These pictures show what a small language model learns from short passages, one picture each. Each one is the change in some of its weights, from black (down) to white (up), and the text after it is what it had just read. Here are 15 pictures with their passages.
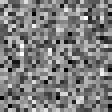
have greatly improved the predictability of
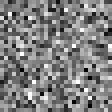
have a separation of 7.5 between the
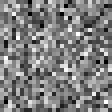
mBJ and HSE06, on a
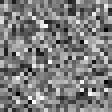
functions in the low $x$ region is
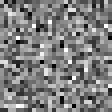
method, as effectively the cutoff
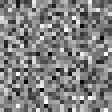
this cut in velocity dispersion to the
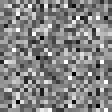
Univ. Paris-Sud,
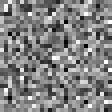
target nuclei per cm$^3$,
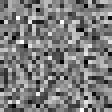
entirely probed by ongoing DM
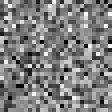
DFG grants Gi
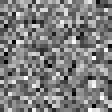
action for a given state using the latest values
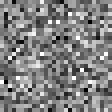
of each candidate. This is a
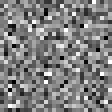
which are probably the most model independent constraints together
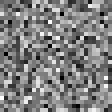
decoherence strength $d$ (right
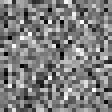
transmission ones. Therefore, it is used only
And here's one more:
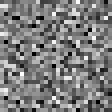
the time being until we check it using the
